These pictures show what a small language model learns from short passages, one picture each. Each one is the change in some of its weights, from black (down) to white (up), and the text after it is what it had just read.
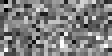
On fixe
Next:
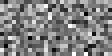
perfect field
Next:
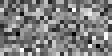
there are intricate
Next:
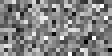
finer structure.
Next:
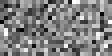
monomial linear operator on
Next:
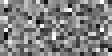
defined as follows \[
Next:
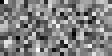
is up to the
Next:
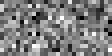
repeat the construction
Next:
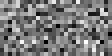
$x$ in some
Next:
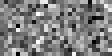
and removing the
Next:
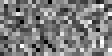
due to Tian
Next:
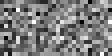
is considered.
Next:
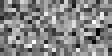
if $\mu$ is
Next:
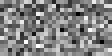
the decreasing
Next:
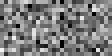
to be periodic
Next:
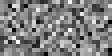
that in the definition of
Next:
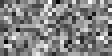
\ u \ge
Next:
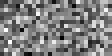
$\overline K$ over
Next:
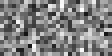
estimates do not depend
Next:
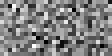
from zero. Let
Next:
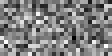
vector of the index
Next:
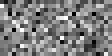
chain taking
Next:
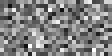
quantum group}
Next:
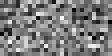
$M$. Then the
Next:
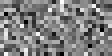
was not derived
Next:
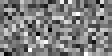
of order~2 has
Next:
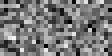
have exponent at
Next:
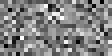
did not choose
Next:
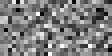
univalent} in
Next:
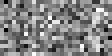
smaller} than
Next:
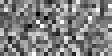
for fleet
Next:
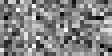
Then $1$ will
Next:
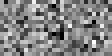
regulator map
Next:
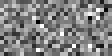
structures are
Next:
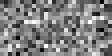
and $\infty u$
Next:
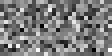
approach, using the
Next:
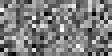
sum} of $\mathcal
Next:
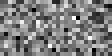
by the eigenvalue
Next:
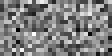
an important
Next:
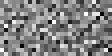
be dominated
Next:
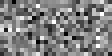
issue to
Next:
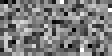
\forall e\in
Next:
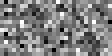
see the proof of
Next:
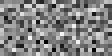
the mean part of the
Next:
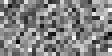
equations for the curve
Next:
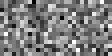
choices of
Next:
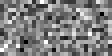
a single algebraic
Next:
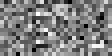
and G.W.
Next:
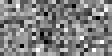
there are edges
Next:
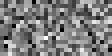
We can further see
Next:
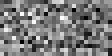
is compact because the
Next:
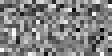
the density property.
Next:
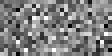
equivalent Kadec
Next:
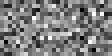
Group Actions,
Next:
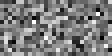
\] in the
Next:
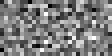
when there exists a
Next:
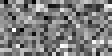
allows us to
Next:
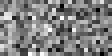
result is a generalization
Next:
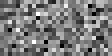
$G$ is a
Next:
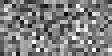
all polyhedra are
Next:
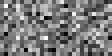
cycle of
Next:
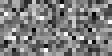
then at least
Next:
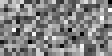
$\alpha \in
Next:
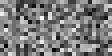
more robust and
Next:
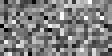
schemes has only
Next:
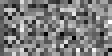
of the theorem in
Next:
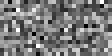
we have $X'
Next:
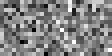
of these errors.
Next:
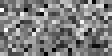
less than or equal
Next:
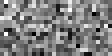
property. By considering
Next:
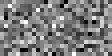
the hardest
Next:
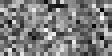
as bounded linear operators
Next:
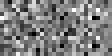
since $V',
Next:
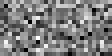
Partial results on
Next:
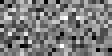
way that the
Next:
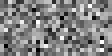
by $r$
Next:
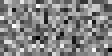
in the finite-dimensional
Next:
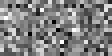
linear resistivity
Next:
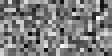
we shall show in
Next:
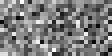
work, \Lone
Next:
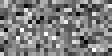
the number of vertex
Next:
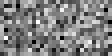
That is why
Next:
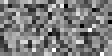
local error between the
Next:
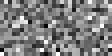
exists the interaction
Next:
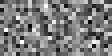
false model
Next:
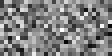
for our algorithm,
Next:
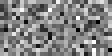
which by Definition
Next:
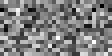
positive rational numbers
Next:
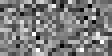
the study of the
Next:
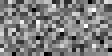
by the authors
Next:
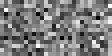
Thus we may write
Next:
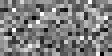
thank Nick
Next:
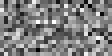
In this light,
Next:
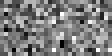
We test the
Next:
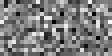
\emph{is in
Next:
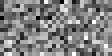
diffeomorphisms to
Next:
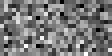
map $z\mapsto
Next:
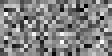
of order $(\ell,
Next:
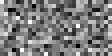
other proofs, as
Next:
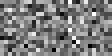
in both square
